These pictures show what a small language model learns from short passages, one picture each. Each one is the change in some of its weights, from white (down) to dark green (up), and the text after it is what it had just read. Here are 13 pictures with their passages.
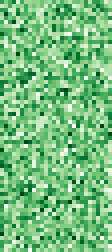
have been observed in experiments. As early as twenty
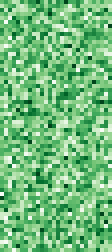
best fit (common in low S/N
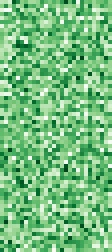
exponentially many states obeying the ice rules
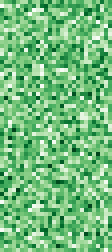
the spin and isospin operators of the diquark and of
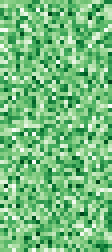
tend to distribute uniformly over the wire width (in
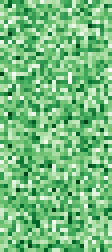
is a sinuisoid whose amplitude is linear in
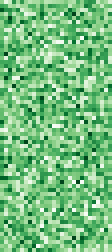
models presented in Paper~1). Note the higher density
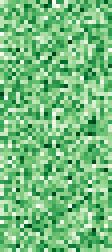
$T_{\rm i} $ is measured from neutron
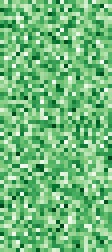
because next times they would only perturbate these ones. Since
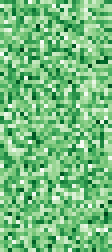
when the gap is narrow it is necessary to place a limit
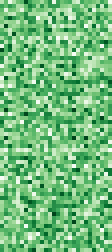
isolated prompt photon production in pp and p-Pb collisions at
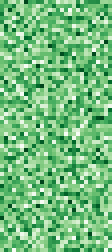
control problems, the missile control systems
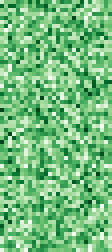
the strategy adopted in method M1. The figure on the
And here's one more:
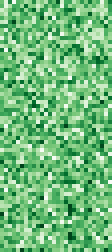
\centering \includegraphics[scale=1]{}
